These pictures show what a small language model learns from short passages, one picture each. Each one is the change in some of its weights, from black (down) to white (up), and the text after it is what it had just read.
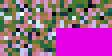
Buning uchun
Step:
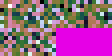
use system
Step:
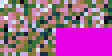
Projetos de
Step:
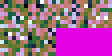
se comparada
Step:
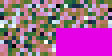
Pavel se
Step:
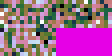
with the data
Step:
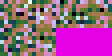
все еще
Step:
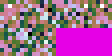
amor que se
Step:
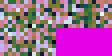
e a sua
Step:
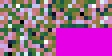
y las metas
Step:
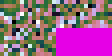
shuning uchun
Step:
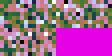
la que se
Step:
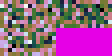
Zo werden
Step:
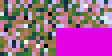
іншими в
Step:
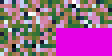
renda per
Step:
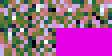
é baseado
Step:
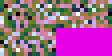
de Punto
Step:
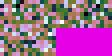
serie de
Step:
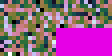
ni tashkil
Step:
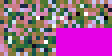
обрати яке
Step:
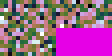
va uning
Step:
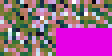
generale de
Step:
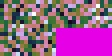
est le test
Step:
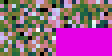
El SPV
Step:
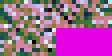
de saúde
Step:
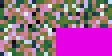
que está na
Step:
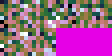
va amaliy
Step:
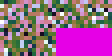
Ad una
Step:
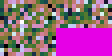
para quien este
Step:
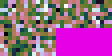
the bone
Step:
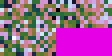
el de la
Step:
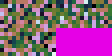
qator muhim
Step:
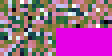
partes, em
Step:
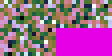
y anda con
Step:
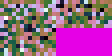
it is just
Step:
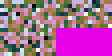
indiquant sa
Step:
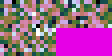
tenga la
